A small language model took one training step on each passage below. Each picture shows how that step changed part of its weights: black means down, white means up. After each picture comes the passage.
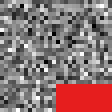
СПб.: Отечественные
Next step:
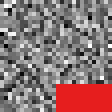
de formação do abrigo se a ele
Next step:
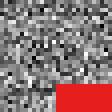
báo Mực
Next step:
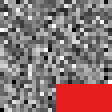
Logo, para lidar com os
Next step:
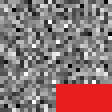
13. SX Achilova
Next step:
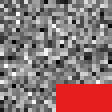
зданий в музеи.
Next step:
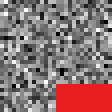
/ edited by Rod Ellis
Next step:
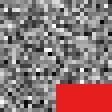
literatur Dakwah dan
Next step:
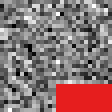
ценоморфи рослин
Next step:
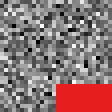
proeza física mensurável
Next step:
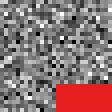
%) Spécialité Part des
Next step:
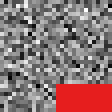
інструментів впливу на
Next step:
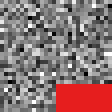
об образовании (ст.
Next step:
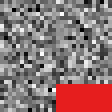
системы передачи информации и
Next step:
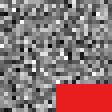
Texnologik va iqtisodiy nuqtai
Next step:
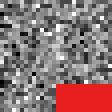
szemben a nagy
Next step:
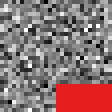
носіїв певної мови
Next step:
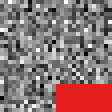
permanentemente se dedican a la
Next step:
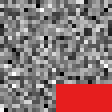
том, чтобы занимательность
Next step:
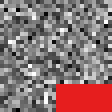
TikTok - Aplicativos de
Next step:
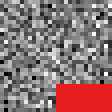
eso se le confían todas
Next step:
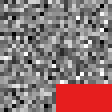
Javhariy singari
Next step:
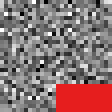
монтажу. У мирний
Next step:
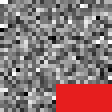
en el ámbito educativo para el
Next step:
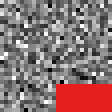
ўсимликлар ҳажмининг
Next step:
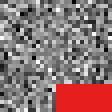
Ko FORMAT E-book
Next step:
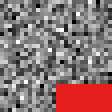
of ICT in learning to spell
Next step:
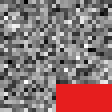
в этимологических словарях и
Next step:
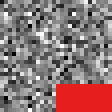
potencial da IA e expor as
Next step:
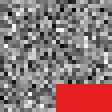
mlž (Tabulka 1).
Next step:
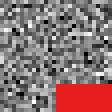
BRANCH OF TUIT
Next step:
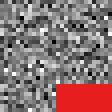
supaya lansia mengetahui
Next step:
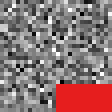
функціональні компетенції та
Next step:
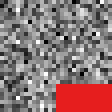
und Rundfunkmaterialien
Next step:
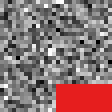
comparación entre su versión de
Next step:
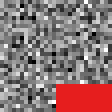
рўёбга чиқиши,
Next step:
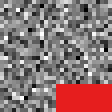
ko‘plab olimlar ham
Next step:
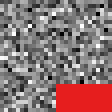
on Turnover Intention
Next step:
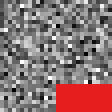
kuch va bilimni bolalarni kelajagi
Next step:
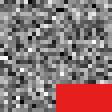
of the work with other paintings
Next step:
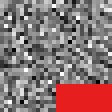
- investitsiya faoliyatini tartibga soluvchi
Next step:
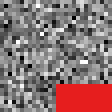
nazarda tutilgan inson huquq va
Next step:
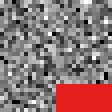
тоді виручка від
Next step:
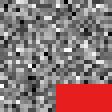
Психология манипуляции:
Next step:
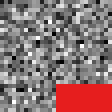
сіянців даного виду в
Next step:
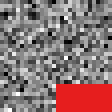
shaharlarga xos amaliyot.
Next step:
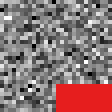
van liefst 18%,
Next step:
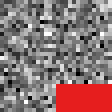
vazifasi, talaba yoshlarni keskin
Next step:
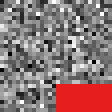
tushunchasini kengroq tushuncha –
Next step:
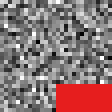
necessary for their professional activities.
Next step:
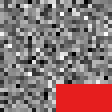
hoge mate In hoge
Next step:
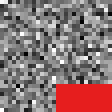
que lo sustenta y que constituye el
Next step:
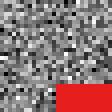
namawianej przez matki
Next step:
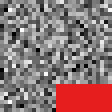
to'liq ma'lumot beriladi.
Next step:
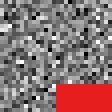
Risk Manager zich
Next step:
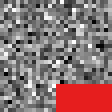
t/ha for wood.
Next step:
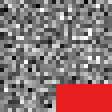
истинного уровня физической
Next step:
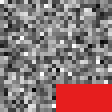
tillaridan o'zlashgan
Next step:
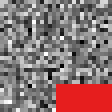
inițial invitația lui
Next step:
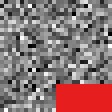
выражения отсутствия факта
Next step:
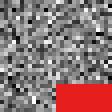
потока заявок и потока
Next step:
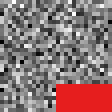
Konzentrationen hingegen
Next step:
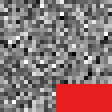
e nos vínculos europeus,
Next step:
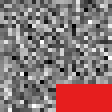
o'zaro aloqadorligini
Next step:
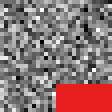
dengan *input/output*
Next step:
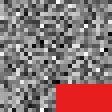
da pesquisa 16 estudantes, sendo dez alunos do
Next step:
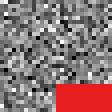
em 2024) que obteve
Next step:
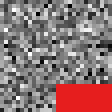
e i due primi formanti della
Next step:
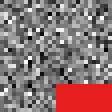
Gajak, qavs,
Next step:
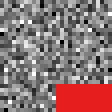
asosiy maqsad qilib olinadi.
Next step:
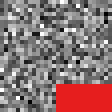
4 Metodologia A primeira parte da
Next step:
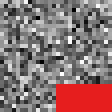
– кариесогенная диета,
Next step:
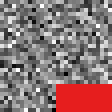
the common goal of educating the
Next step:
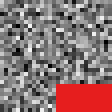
tomondan globallashuvning kuchayishi
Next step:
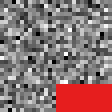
Масалан, бирор
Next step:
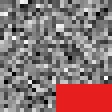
construir seu império, possa em
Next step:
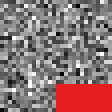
xoqonligi, G‘arbiy
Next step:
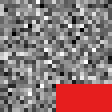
tugun ko'rinishida
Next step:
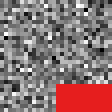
la cumbre de esta fundacional y
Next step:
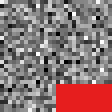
اجزای درونی
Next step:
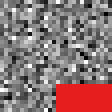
ҳарфлари билан; -
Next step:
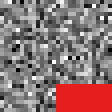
инновационные методы повышения
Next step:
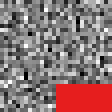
amaliy va nazariy bilimlarni puxta
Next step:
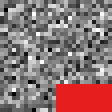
bir tren seyahatinde
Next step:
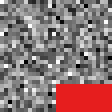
науке. А.А.
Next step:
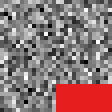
grandes nomes marcaram presença e foi
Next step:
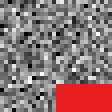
milliy dasturi"ga ko'ra
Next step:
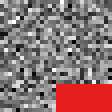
гарантією від його
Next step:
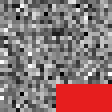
obtidos para a área de estudo,
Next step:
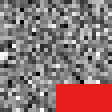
as aulas. 2.3
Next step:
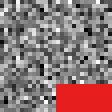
писал Екатерине II:
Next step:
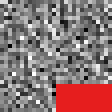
em 2015, alinhada às políticas de
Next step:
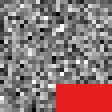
katta e'tibor beradilar.
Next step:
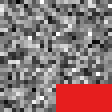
En ce qui concerne les
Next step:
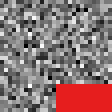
biy, atalıq,
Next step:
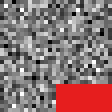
momentului transferului dreptului real
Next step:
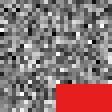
Стьюдента, критерия
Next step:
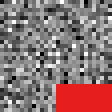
их влияние на молочную
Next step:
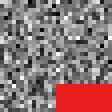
проблемы и пути их
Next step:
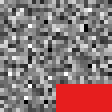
на внутреннем рынке.
